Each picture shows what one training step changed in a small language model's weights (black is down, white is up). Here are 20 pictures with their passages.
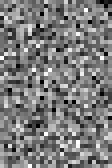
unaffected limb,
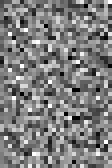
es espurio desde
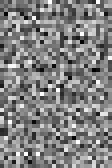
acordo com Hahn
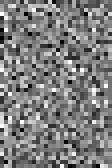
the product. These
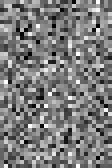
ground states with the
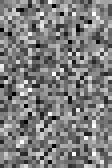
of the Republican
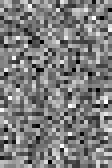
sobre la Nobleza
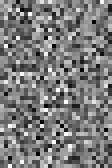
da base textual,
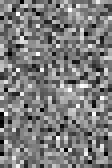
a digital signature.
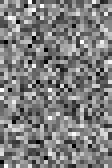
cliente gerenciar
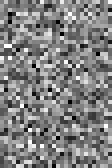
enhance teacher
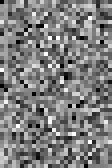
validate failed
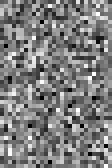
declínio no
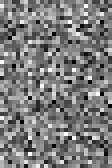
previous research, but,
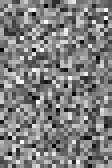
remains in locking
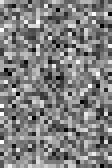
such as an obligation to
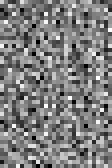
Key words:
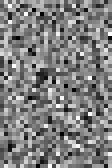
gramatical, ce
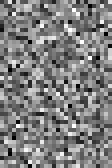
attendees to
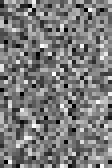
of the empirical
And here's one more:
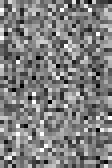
by the authorities has
